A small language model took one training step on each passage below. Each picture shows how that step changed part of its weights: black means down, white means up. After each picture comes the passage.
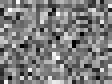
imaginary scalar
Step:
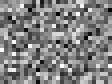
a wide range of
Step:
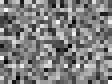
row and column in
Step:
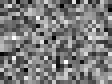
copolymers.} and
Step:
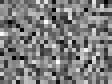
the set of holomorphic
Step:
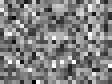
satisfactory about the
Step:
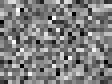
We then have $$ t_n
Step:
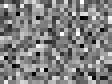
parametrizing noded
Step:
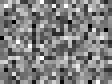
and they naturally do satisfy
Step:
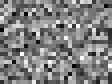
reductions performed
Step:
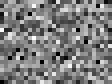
given and fixed. However,
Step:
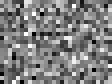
Traversing edge
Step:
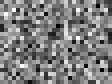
to the input values.
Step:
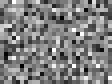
disjoint collection of simple
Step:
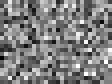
checking if there are
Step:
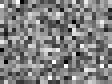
0$. \end{remark}
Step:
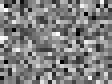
\end{equation} In order
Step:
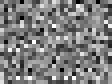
non principal solution of the system
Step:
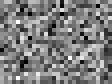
useful for the problem of
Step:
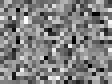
see Theorem $6.11$
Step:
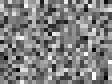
denotes the partial derivative
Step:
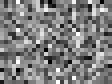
from the above after
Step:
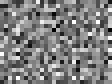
The optimal value of the
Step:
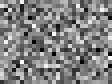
extension $S^1\to
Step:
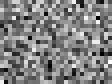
modules are connected in
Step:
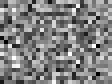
$\Log_\phi$ are
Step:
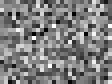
also in the Sobolev
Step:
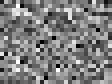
the first series on the
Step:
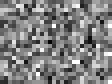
explicit expression as a
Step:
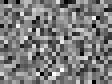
building blocks
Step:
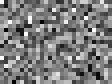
nonharmonic and
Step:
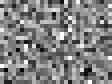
Let $\varGamma$ be a
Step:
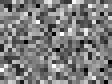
resp.) player
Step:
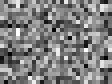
implies that the upper order of
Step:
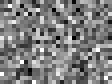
minimal degree $\mval
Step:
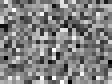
of sorts: any algorithm
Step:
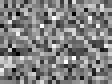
respect to $x$, that
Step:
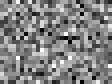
represent $x'$. Let
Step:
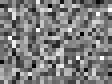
a National Science
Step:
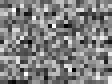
3. The fact that the number
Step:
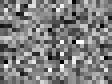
combinatorially equivalent to
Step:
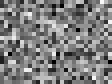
author [3].
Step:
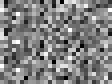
& & \gray \mid
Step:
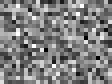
on the same side of an
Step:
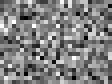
are many coincident
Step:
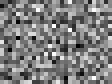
g^{bg}$ is a
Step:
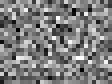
a well-defined
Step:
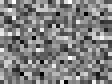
$v$ is given by
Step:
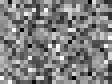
contact between $F$
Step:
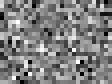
by the already
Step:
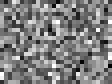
point of $S$ in
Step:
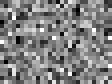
\ltimes -)$ or the
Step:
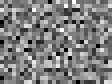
-L$, also the last
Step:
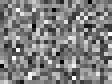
of the functions appearing
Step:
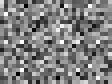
k\leq n, \quad
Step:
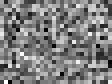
idea of splitting
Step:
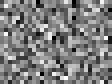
Medjo. Large
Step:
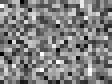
tends to zero. In
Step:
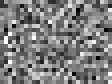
total steps,
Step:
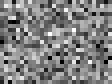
the subgroup generated by the
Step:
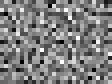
the same for both the linear
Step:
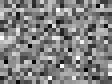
reference method); \item
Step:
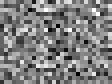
$K'$ is linearly
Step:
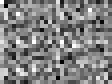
\nonumber\\ & \leq &
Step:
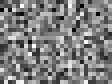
generalized Kriesell
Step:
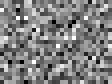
parameters and the path cover
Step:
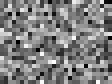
to be closely related
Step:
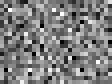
between Kirchhoff
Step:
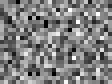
Since a simplex code has
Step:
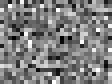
$S$-maximality in
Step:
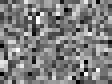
-- had already
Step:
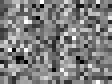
Comparing with existing
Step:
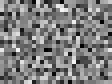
needed in the proof of
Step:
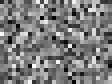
will in fact be holomorphic
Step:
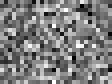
3 of Masry
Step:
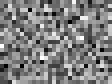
to a $1$-parameter
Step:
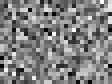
to any Riemannian
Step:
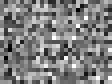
of which the outer is
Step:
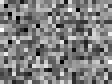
in \quad \Gamma_1
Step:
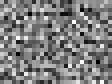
case of triangulations
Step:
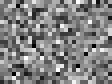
watched 41
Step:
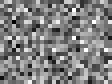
follow the template of
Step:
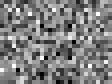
the standard cochain complex
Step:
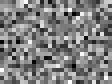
highly remarkable that there
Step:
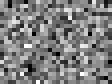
the free energy
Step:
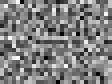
the corresponding added point for
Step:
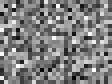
Innsbruck \\
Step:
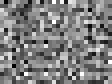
prior case, the
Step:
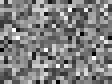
is also studied.
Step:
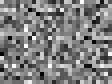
$V$ equipped
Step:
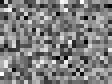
subsets of ${\bf
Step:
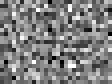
it. Since the sum of the
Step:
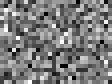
maps [DH],
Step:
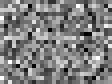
and $\psi$ be a fixed
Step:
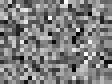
Note that a similar result for
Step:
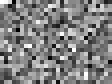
is constant throughout
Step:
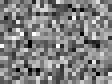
of maximal monotone
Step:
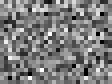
what we will use.
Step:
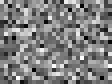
note that when $[c]$
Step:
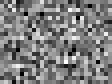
copula $C$, and
